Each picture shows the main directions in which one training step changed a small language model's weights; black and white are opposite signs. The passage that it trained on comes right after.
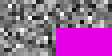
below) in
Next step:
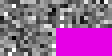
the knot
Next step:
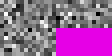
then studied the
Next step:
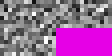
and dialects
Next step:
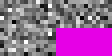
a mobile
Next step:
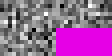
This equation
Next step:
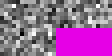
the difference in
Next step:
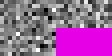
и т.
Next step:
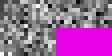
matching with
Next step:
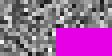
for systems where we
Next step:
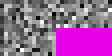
regard to
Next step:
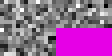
and difference
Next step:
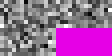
key social and
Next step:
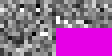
an ATM
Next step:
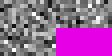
access to all
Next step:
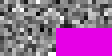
and mass transfer
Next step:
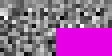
confirms the
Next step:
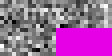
in layer
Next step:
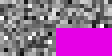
chosen such
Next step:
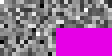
of PEI
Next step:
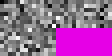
adding to
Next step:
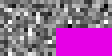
de qualidade
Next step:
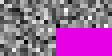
to be given by
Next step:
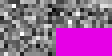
the source
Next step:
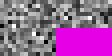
this presentation is
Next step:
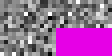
junio de
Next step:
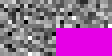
studied sample
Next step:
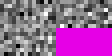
be related to
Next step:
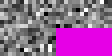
formulation of high
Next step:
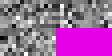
Table 1
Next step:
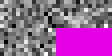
experiment was 1500
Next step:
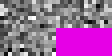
networks in
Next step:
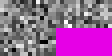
companies do
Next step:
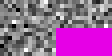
a organização
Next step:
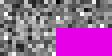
have been experimentally
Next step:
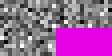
model spaces
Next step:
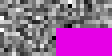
in the latter
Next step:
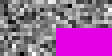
the right
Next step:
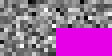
and trend
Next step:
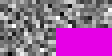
the suitable
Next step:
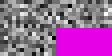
the study areas
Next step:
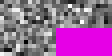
to generate the
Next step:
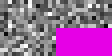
de seus
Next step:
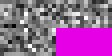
through zero are
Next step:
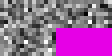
of thermal
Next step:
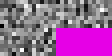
falta de
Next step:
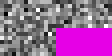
is because of
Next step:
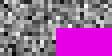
larger than
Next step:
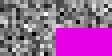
The results are
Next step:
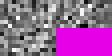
must finish
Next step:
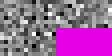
the Weyl
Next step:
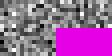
lost their
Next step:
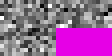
a factor
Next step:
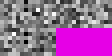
state to the
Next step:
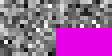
processo foram
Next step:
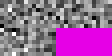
them in the
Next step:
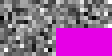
aspects between
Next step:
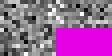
the development of
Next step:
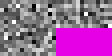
localized phase
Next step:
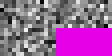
image plane
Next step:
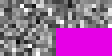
FA by
